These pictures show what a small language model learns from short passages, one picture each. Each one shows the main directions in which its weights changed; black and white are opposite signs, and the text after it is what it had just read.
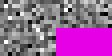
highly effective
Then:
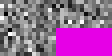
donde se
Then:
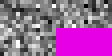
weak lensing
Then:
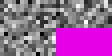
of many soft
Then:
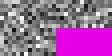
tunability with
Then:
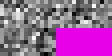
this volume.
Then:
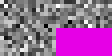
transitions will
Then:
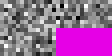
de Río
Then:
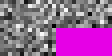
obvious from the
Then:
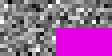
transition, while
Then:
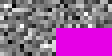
reliability of
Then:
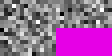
to those of
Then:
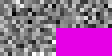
limita o
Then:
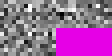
do modelo que
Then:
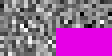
él una
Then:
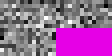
(colored in
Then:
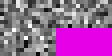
the sum of
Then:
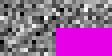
do contrato
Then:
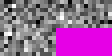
new flux/brane
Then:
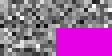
gas which would increase
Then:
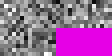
could be a
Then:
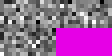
shuni olib
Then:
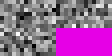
probability for the
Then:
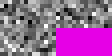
On the structure of
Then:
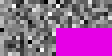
mass asymmetry
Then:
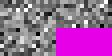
in this study.
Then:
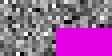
growth in the
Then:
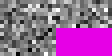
but also because in
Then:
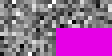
resultados para
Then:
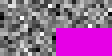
necessary because,
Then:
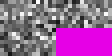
los organismos
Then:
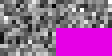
The results for
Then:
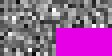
estro se
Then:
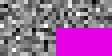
packs the
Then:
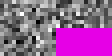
written as
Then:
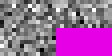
we can show that
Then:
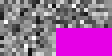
times the first
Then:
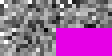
random matrix theory
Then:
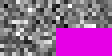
Indeed, the
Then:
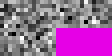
altered by
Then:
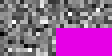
as if they are
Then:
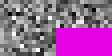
we performed means
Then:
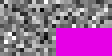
easy to
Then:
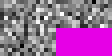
couple different
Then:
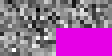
is the support of
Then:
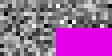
We include the
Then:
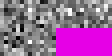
до книг
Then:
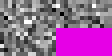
the links
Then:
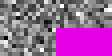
de posibles
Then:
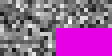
the project would
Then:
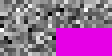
do this, we
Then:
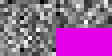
of spots may
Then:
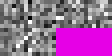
a second type of
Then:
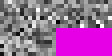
is below the
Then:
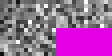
De manera que
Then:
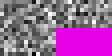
by its mass ratio
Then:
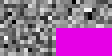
were grown on
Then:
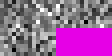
across a range
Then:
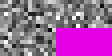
Liga de
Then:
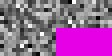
the SFR
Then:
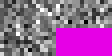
across the three
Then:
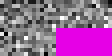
be {\em
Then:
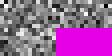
statistics of
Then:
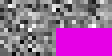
cache cap
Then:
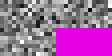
point out that
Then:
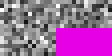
for arbitrary
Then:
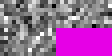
The state of a
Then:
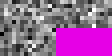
hinge on
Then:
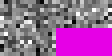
associative processor
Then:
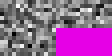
the reader
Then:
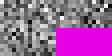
with a radius
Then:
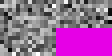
\gamma - c
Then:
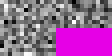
contextual y
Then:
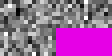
a prioridade
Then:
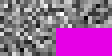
function of the
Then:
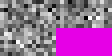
в таких
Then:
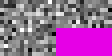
local reference frame of
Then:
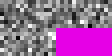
the QVH
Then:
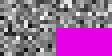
com definido
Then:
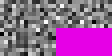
characteristic beat
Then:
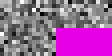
referring to
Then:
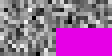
de biologia
